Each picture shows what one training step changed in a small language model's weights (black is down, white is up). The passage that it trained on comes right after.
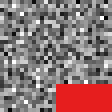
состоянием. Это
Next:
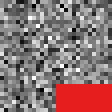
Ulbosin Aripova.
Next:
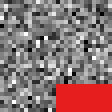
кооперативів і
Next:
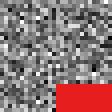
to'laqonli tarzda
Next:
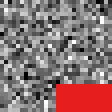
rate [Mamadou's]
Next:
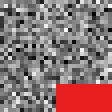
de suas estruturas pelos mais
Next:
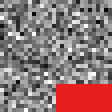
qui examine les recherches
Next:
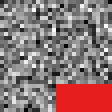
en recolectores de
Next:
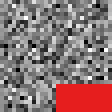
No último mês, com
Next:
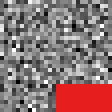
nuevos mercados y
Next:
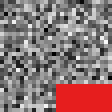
: Neste projeto a proposta
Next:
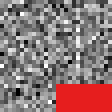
kimliklerinin bir parçası
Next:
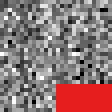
контекст, стає
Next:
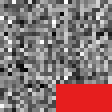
texto, que analizaremos en
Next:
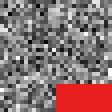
tomonidan ko‘plab
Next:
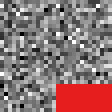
– 704 с. Макаров
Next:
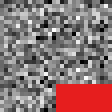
onderworpen aan een nadere
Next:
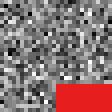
ha desaparecido.**
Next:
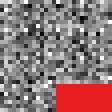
bo‘shliqlarni aniqlashga,
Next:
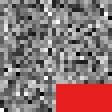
shekem poyezdlar
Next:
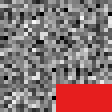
Вітчизняні теорія
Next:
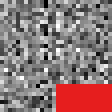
mahalliy mehnat
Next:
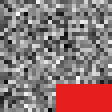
melhor resultado para os participantes,
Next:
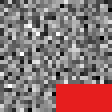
yangi bir asar ko'rina
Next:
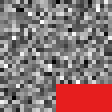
1970-yilda qurilgan.
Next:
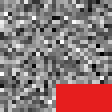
idrok etish imkoniyati
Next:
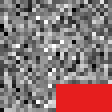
materiallari va konstruksiyalari
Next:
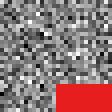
bosqichda amalga oshirishi
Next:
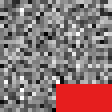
и духовной культуре и
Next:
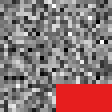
қор медароянд:
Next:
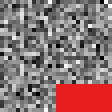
asosini uning hal qiluvchi
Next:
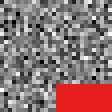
теорії Габермаса –
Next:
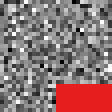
departments, the orientation
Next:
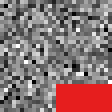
a *Planning* também deve
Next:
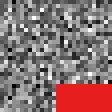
**La réflexion économique
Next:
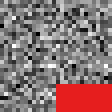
органические кислоты. К
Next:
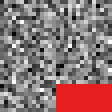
визначення теоретичних
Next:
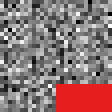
В. И., Бочков В.
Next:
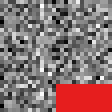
1 sampai dengan 4 dan tidak
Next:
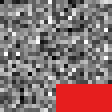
do Caribe em Ciências da
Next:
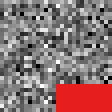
razão em detrimento do
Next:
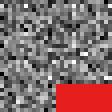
che si oppone al desiderio
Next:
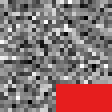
dunyo, xalqaro
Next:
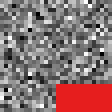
First Deputy Head
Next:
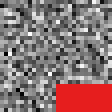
evaluación de las brechas que
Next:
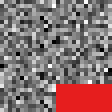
paz social. (...) Qual o
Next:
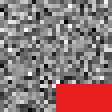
This article is devoted to
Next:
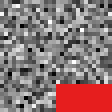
partie du maïs
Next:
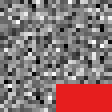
as drug carriers
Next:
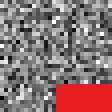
сывороток им.
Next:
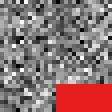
yıllık raporlarında
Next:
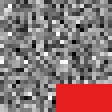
quais permitem uma maior
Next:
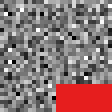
IX скликання О.
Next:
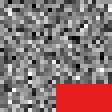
teachers participating in that
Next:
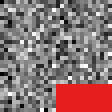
aplicațiile din domeniul
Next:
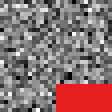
and Development. Our
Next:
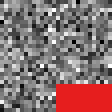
аутопсий пациентов
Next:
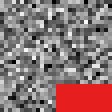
cancro. A partir daí,
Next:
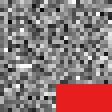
момент, к чему
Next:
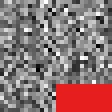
grossas, tendo asas
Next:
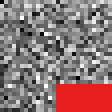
pelos moradores como praça de
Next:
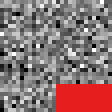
dada a construção histórica que
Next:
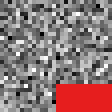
bir necha texnoparklar
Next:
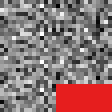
și capacitățile sale
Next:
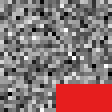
falsafa doktori (PhD)
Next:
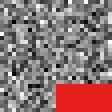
фанлари номзоди,
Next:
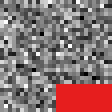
huquqshunosi M.
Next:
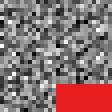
Os mecanismos de
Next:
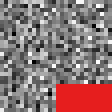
с давних времен и до
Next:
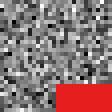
Serra, «La-la |
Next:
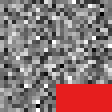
қатор самарали
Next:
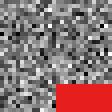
(littéralement : la
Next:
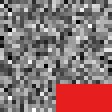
без попередньої згоди
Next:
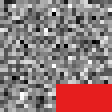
из известнейших
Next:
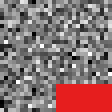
posición oficial del Comité
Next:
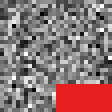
su ordenamiento jurídico
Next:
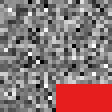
davri shoirlari va
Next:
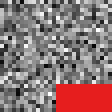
teks atau tipografi
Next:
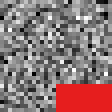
son asignados y se apropia
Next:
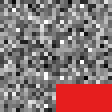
rate* e le disponibilità
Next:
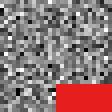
Chahine S, Lantin
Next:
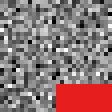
como um líder se comporta
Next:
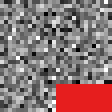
переработки остатков
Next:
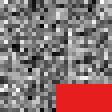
yagona mumkin bo'lgan
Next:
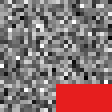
“Har bir xalq hox
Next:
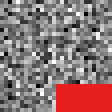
участкасига мерос
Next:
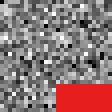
tasviriy vositalarining
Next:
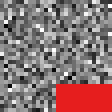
Results. Already in
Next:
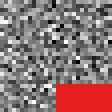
mediation: Contexts,
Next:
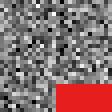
a escala humana também rege o
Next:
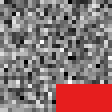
porzioni sociali il crisma
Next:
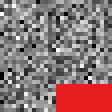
menciptakan individu yang produktif
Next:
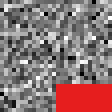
общие патогенные
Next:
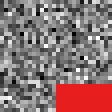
ce vremi și ce oameni
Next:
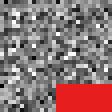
como espacio de construcción
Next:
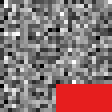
درونی افراد
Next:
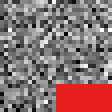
identificar a prevalência de
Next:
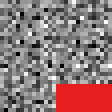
сегодняшний день в
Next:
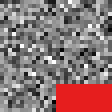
profiles for this publication at:
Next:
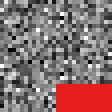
que proporcionan datos sobre cada
